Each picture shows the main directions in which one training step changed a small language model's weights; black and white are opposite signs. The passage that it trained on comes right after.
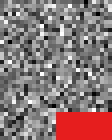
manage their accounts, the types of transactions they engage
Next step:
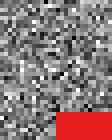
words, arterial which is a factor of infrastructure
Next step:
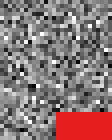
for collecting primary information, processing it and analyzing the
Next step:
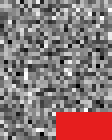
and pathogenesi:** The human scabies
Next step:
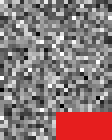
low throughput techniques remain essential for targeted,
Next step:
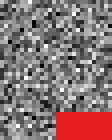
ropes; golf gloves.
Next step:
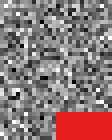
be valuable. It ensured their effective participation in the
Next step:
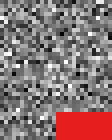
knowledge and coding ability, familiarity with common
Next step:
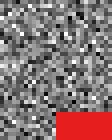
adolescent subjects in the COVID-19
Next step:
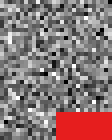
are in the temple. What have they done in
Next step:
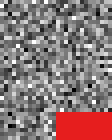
THERMOPLASTICS P.
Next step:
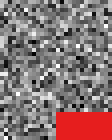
compliance to these essential pre-analytical components of
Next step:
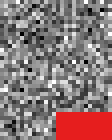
as a viscous half-space with
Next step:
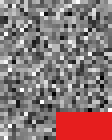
the used community of practice and Eelderink gave
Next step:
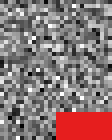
6 months. LD explained that he had fitted
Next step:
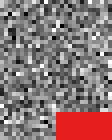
RUSSIAN RASPBERRY
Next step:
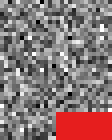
is represented as 1 Numerical Results of
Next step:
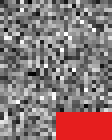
of the world order? How are the Ukrainian and
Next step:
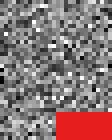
Epidemiologic data on
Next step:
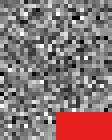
coarctata* F.) infestation,
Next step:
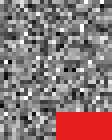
sensor probabilistically generates and transmits
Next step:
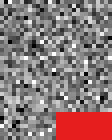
our own mental health. The guilt of keeping
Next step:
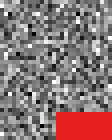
that customers are still heavily evaluating whether they have been
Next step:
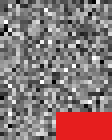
6). On average, we observed that the
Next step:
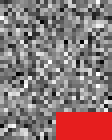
skills effectively involve students in the learning process, leading to
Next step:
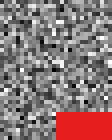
1000 males. - Major occupation is
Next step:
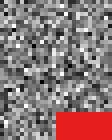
partner that strengthens the alliance system through
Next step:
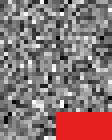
E (PHZ + 500 mg/kg of
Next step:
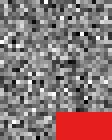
SPK equation [6] and corresponds to the
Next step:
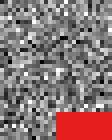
oil plants. Electrical energy produced by these power stations
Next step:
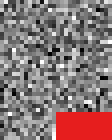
= 1.9$$ Therefore, the unique
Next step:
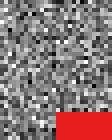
downstream of an orifice. The downstream
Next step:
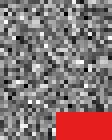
converter achieves higher efficiency due to the
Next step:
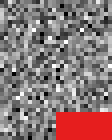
was presented to the District Supervisor for which
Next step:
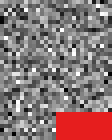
writing. Consequently, metadiscourse not only
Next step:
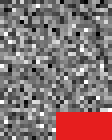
0.2 seconds performs better for control of
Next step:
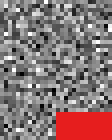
with IM. The DC generator served as
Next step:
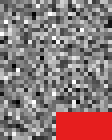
Items N of Items .761
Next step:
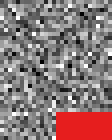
module will handle the backend task for Embed
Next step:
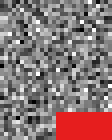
a lot of depth. Anu and Raman
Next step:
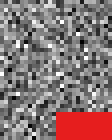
driver to undergo a digital transformation. The purpose
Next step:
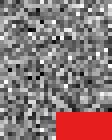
became legally binding in 2009 as EU primary law when
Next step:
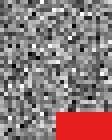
(SEM) micrographs showed large grain
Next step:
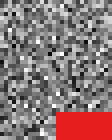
cooperation partners. The webpage promotes also
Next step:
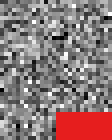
Solubility The swelling and solubility profiles
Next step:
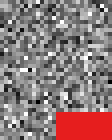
and hydromorphological attributes of the main
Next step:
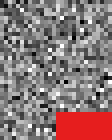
the Ten-Year Programme of Action to increase
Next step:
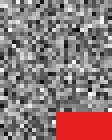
of catalyst was dispersed in alkene solution
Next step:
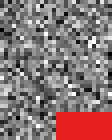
where it should be highlighted that for any operating point,
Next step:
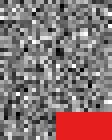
User Item Age Colour Price
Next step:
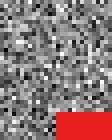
of computer vision and robotics fall into the very
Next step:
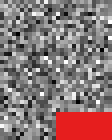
for media institutions: as with human rights in general,
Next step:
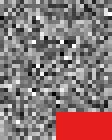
personal and social perspectives on the distinctiveness of
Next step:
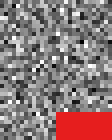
their school have enough AI-enhanced
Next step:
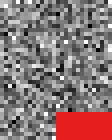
of data analysis is restricted to Reports of
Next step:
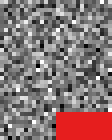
transplantation, severe immune disorders,
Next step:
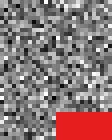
segment range images. KEYWORDS Image
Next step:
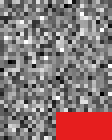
primary focus on the pre-training process and model
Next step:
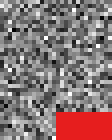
and Sharifuzzaman, S.
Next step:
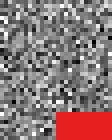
implement the roadmap to improve research culture, support academic
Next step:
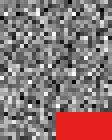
thinking space as the relational mode of existence within an
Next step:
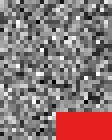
by individual consumers as the main fuel, depending on several
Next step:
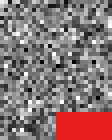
systems for academic result management. The traditional electronic systems often
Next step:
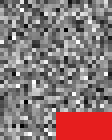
a web-based app to help farmers choose the
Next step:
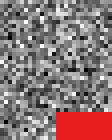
removed from 25 most common grass species in the arid
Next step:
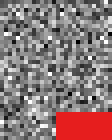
book. At the Museum, I think my
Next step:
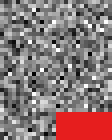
They directly lead the basis for the formation of a new
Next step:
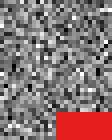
are two transitions $t_1 = \{
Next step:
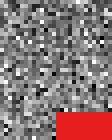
Total live birth Prevalence of congenital
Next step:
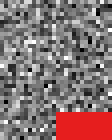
distinct "Living Labs" in East
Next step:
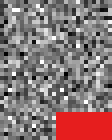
(1%) was added and titrated with aqueous
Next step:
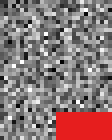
the open sea (Žanjice), which
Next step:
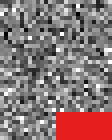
$\langle 0, 1 \rangle$ $\langle
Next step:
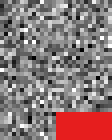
(H & E stain, magnification
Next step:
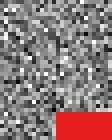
probe.²⁵ We note that analytical calculations of
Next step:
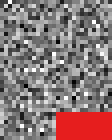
/ R. Reyholds et al. New
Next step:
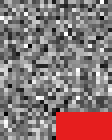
experimental data. Keywords—Free surface
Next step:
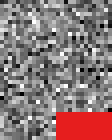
water electrolysis.[1] The current state of
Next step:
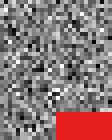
other related diseases. Current therapy for recurrent
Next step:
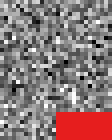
the International Day of Yoga-2016,
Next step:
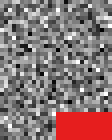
focuses on multidimensional database, spatial data analysis and
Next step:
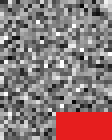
is necessary to evaluate criminalization policies in the
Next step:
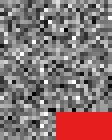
in School: Implications for Learning and Educational
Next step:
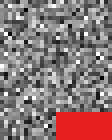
implemented optical flow. It allows obtaining real time applications
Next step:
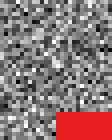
Sensor Systems (DCOSS), 2012 IEEE
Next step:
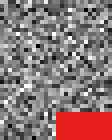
Frequency RIS Reconfigurable
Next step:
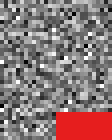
content based retrieval or action recognition purposes is an
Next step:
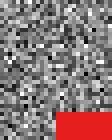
of their medicinal use, can also be used
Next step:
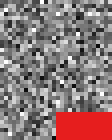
functions, 45 output membership functions, and 45
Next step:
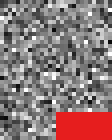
approach to develop a multicriteria analysis
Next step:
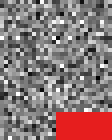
are irrigated simultaneously smoothing or anticipating
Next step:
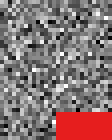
was directly concerned with. The Court held
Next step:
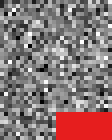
standard. Self Assembly Screen
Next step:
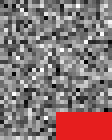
the protocol and managed the literature searches.
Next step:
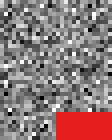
significant role in building the single market and increasing the intensity
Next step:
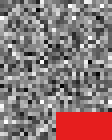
science education in India. Keywords:
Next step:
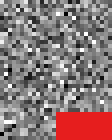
our specific profile. In the present paper, focus is
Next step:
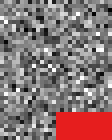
patient is gaining more acceptance. We describe a rare
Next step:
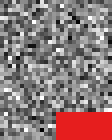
Published: 20 February 2026
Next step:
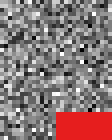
of distance of various segments according to crossing angle and
